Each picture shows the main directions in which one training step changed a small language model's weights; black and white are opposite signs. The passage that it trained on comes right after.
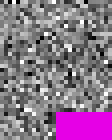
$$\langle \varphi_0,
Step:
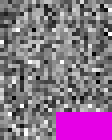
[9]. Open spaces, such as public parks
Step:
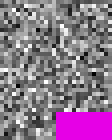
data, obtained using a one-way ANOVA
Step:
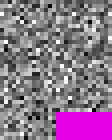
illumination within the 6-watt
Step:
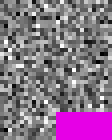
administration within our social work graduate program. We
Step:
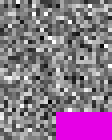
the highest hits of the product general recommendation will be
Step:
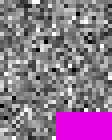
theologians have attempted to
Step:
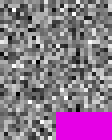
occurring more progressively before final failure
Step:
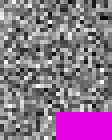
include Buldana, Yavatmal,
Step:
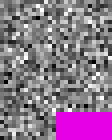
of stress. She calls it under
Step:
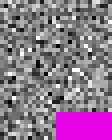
irreversible changes of in-lungs and
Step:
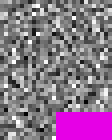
understanding of the environmental impacts of space transportation systems
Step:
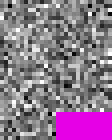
IDR is for raw materials and other
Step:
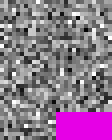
describe information from parliamentary debates
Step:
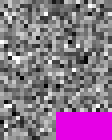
Ph.D. degree as Senior Research
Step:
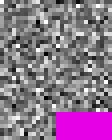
the German army. The monument was
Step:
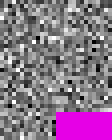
was maintained to an optimal value with respect to SCE
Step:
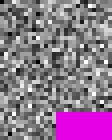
personal computers, have multi cores, they are useful
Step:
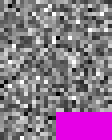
EGAT action boxes, halt,
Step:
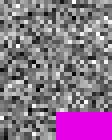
uptake without significant agglomeration in the
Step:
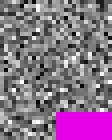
or linear) test performances. Conclusions:
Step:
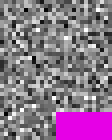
context of a previously unused Sun index,
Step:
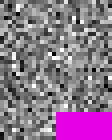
Hz tone has 10 harmonics. Based
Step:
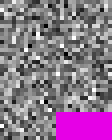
thought that it would be worthwhile to design
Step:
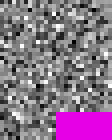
Texture Content (%) F1
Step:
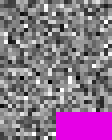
diversity of deposit products, marketing policy, the
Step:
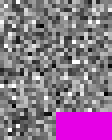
advise textbox INSTANCE
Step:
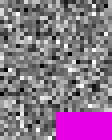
It employed descriptive design with 100 student-respondents
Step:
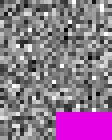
by the processes of denudation Egesi and
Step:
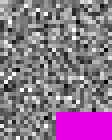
the area covered by the fixed amount of cream
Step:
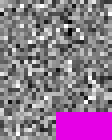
one of the women's strikes we will discuss
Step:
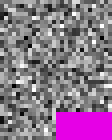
computer science to solve problems in molecular biology.
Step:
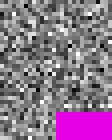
to the overall environmental impact The comparison of characterization and damage
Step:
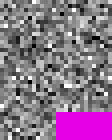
cases of rectal prolapse. APC
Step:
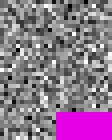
plan for the data collection process, discuss the required sample,
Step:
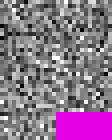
and it involved 15 Lower Secondary music teachers and
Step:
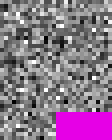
individuals [22, 23]. Severity related to
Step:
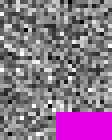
J. Tracey, E. S.
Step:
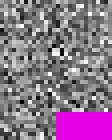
The amperometric titrations were performed at
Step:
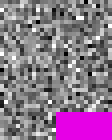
Members of a group can create a Community of
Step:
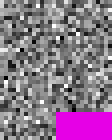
we provided an option `--rounds` to
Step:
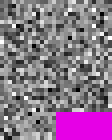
ecology’s tenet that “no species,
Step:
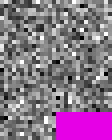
is the demand (in Mbps) of user
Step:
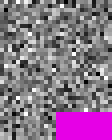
- o Fault/fracture zones The
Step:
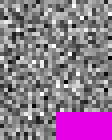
be hygienically acceptable.
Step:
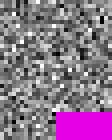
and use them anywhere very conveniently. This
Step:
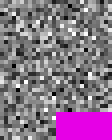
Technical Sciences, Professor,
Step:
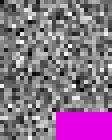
to being transparent and to ensuring your
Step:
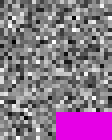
fine-tuned on the Places365
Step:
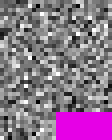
GV/cm without material damage, which gives
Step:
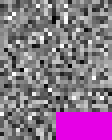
of your name. - You can rename
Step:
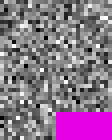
until 2023. This certification is requested by
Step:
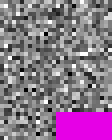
the C/C++ compiler version has been
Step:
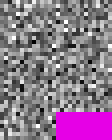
potential career paths of researchers, where distinguished
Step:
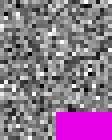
prevents all kinds of attacks and still
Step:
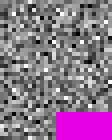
different geographical areas [33]. However, the provided
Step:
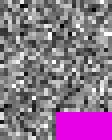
house as a guest in Spain, encounters
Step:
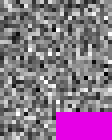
continue with the same brand of product or service to
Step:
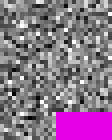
collection techniques were employed. This was to make it
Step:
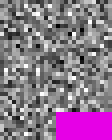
process the statistics of the economy and employment
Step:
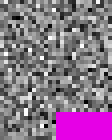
PwC framework, this study examines
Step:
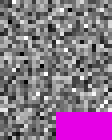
Cooperative and Interconnected Green delivery solutions
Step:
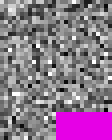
suggests that there should be a training matrix that will
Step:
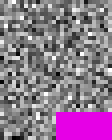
the most common problems arise when the MARSS model
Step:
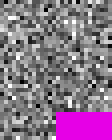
does not work across walled gardens. The
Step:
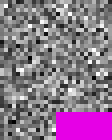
R, Mor A, Segal O,
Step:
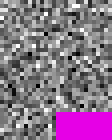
Bihar, Dist -Ganjam,
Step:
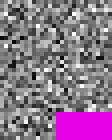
options: - if there is no advantage for any
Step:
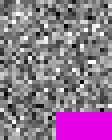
"trapped" nonlocal system which
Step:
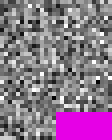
as the training data. 7 websites ordered
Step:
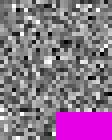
production of the country. In the previous era,
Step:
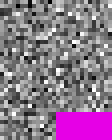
partogram, and 33% without
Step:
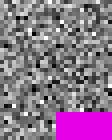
content they moderate, as it is an
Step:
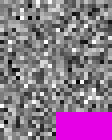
two-digit PSIC level Input
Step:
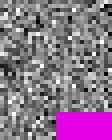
consideration [10]. For 3D tubular
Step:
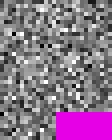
and full-scale component tests such as wings under environmental
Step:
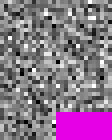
in the context of vertical farming.
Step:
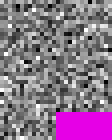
expected that cost management implementation will increase firm performance.
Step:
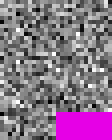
Crisis Continuum) in
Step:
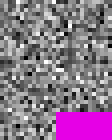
bromide (Riedal); benzyl
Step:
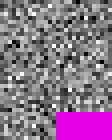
growth of individualism and the threats of everyday
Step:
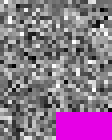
itself. Hence, whereas embodiment may not
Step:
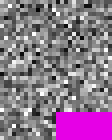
hypotheses were only two accepted and eight
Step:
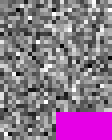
The performance of the DC-DC converter is
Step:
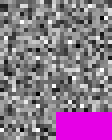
this issue, full account of the conformal
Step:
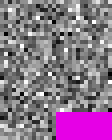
factors–information distribution, systemic factors of
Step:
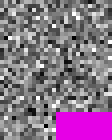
personal experiences. The qualitative analysis of the open-ended
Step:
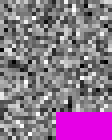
laminate, *Composite
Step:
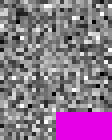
of the carcass. The Cr has been found
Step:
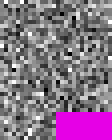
digitization can help business people to develop,
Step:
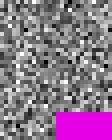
(2009) notes that religious institutions in Nigeria play
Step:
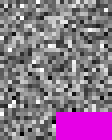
the stability of submarine pipelines
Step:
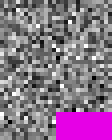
chromium exposure occurs in a variety of
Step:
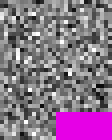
provides additional nutrition to the fish, improving their
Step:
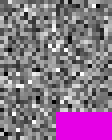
done by Gibble and co-workers
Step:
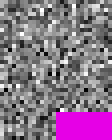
of a set with itself. A finite set $A
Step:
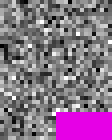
Perceived behavioral control interact with the determinants
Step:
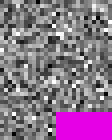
al. (2010) indicated that Neem contains
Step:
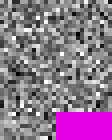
longitudinal tensile properties of the
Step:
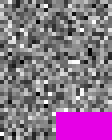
device. With minor differences it is defined by a
